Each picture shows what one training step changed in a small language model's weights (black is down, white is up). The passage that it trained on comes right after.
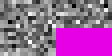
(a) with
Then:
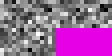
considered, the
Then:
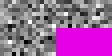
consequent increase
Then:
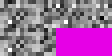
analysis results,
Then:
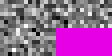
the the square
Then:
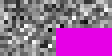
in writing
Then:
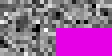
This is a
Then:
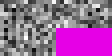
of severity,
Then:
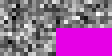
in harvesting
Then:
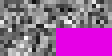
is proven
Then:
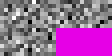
for Brownian
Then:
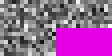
the reader to
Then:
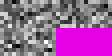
very negative and
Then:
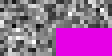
was subjected
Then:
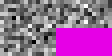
can then write
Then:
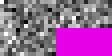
what we have based
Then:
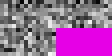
\), given by
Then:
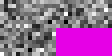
physical distancing
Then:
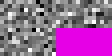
To meet the
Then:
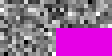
the following diagram is
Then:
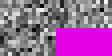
The first is a
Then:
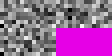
researcher to ensure
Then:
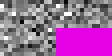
$H$ and
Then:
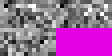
two steps:
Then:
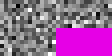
if servers
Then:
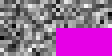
transmission line
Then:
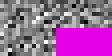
design parameters, and
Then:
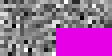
regression problem
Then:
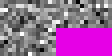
two closed definable
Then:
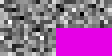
inclusions on
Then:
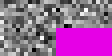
performs both in
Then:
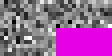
we turn to general
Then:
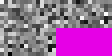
electron energy,
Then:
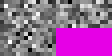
heating and
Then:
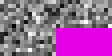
beats per
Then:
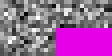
Figure 3 -
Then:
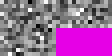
so that on
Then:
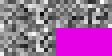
conditions were selected
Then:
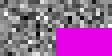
follows from the identity
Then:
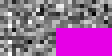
wife during
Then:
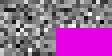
of *in
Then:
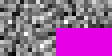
series, mock
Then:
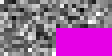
participants provided
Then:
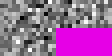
Suppose first that
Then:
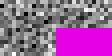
multiplies all elements
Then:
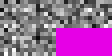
the sense that it
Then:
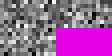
to ten
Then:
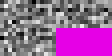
country. To
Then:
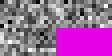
solutions whereas the
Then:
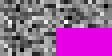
though vitamin
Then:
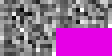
paper examines the
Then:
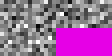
treatment and medication
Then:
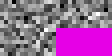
significantly affected
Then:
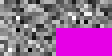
there is an
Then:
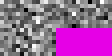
association had
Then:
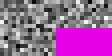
is available about the
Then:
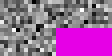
is an invariant
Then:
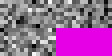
When $n$
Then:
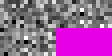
to the proof of
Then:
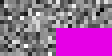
first dorsal
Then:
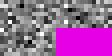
shear stress function
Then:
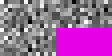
unless the connection
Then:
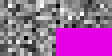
common roots \\
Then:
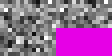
set $X$
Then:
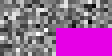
The fit
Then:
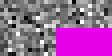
involves the
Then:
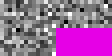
grains by
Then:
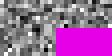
obtain an element
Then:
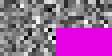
be considered in individuals
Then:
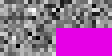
the regions corresponding
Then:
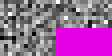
and aryl
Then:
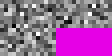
- “The
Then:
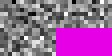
demonstrated a
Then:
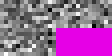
independently with
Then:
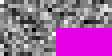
any topological space
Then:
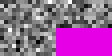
reduced pressure.
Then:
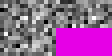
exploration and
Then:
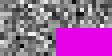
% of the the
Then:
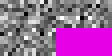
Institute of
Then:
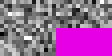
a summit of
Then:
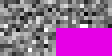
introduced ahead
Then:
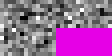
showed how to construct
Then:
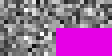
the locally
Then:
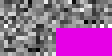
and from the definition
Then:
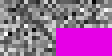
by finite dimensional
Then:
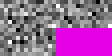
element from the
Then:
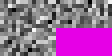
surface of genus
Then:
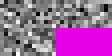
perfect on
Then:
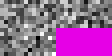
the composite
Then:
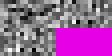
used in this
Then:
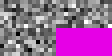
clinical and
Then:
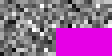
carried out to
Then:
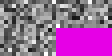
of transport processes
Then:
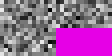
following notation. Let
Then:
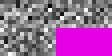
(and so
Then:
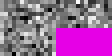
reported degeneration
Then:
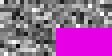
algorithms, each with
